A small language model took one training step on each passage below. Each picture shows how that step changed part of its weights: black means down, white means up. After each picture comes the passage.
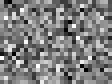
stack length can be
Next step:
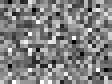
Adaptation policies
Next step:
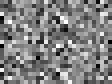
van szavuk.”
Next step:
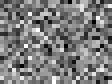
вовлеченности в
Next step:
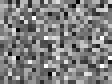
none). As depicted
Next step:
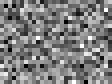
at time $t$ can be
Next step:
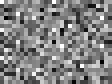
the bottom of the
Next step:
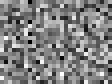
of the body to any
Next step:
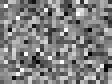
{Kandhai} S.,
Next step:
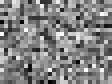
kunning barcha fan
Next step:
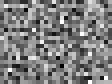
resultados obtidos
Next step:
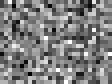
papel na gênese
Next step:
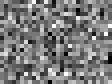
archives are charged
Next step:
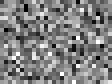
quarks flavors
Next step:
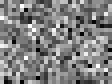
yaxshilashga doir
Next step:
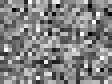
idea es consolidar
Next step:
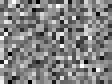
were applied on shower
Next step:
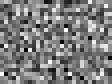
sphere are uniform, we
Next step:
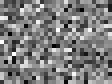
and $E_{\epsilon l}$,
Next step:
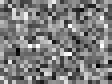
a revolution in the way
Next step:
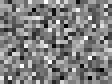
traits were considered and
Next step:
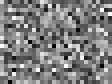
The issues are what we
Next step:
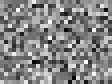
em subseções segundo
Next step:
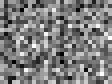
and geographical differences,
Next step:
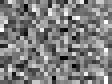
transfer: early
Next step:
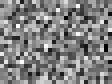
ataladigan juda
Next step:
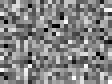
of fine and folk
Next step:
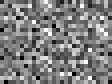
observations provide only upper
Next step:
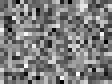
эмас, балки
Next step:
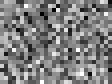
KdV equation described in
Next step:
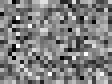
entender o processo de
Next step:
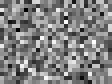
6-8 reacted with 9
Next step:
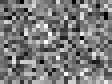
Spatial associations between
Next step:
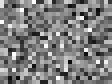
the wave number of the last
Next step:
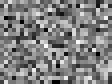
methanol extract of
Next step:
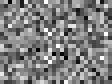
that are proportionally most
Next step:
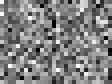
азот оқимида
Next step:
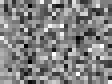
across Europe for
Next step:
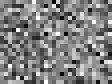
auto-correlation function
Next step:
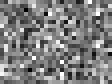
va maydaroq
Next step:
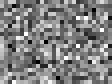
Alice and Bob can employ
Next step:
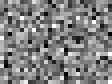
in helices, then they would
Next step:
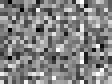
internal factors contribute to the
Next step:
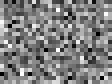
results are compared with FAST
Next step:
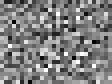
I mean there should be no
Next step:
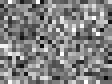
impunham contornos
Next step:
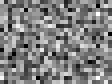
dried spot sampling of
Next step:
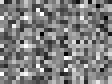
stopping, and
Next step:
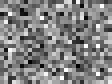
accessible online courses
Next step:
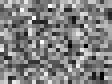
during the 8th century
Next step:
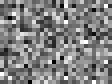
Time value was spent on
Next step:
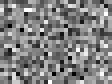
verbal forms. For
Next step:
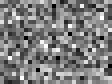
back to control the
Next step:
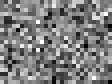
CUA - Washington
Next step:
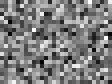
breaking patterns are
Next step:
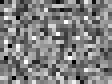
low levels of magnetic activity
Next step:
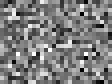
order to reduce the
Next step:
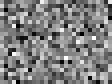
in part by the National Key
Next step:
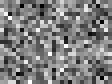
MFPT under a
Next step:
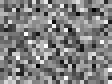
resources with a local
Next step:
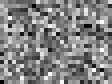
MEPS Mean
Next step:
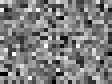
the fact that: - The metal
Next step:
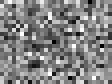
students' academic
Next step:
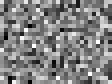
and graded respectively as
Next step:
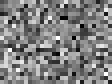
anaesthetic management of this
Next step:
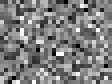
workers experienced significantly
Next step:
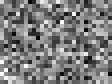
\end{align} which
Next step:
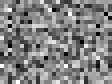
not to qualitatively
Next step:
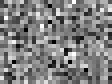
in which nickel and
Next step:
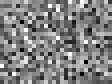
\ref{fig3} shows
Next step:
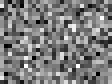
reconstruction accuracy
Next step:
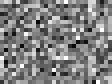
sake of comparison we
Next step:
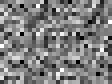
(SPSS version
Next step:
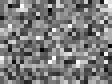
$\hbar \omega$ = 4
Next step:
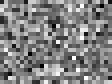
confianza. F1
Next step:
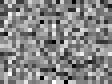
with lidocaine.
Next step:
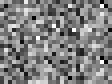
functional theory, bond
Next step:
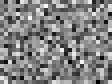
of flaring in the
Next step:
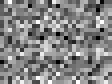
Б. Нур
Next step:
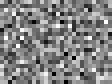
has to be shifted without
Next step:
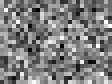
an impact on parents as
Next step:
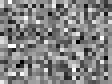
Guttman, L.;
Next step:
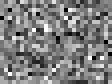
R Square Std.
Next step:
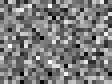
Pressure (p =
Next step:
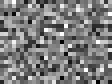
increase in smartphone
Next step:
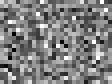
which is based on XOR
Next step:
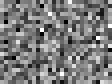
dos pacientes,
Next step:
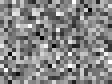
is a well-known
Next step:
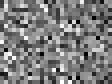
of the Cauchy
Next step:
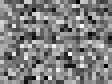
suitable neighbors
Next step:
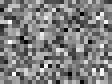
Isolated energy zeroes
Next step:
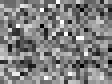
for the exchange-energy
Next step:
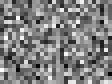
gluon dynamics but without
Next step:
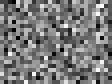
signals (a single note
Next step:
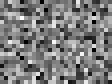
et économistes de
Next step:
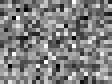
a la guerra
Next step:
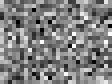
Stakeholder Engagement
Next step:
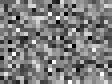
a linear excitation regime
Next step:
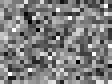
DSC analysis showed that
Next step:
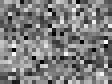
e_4$ means that for
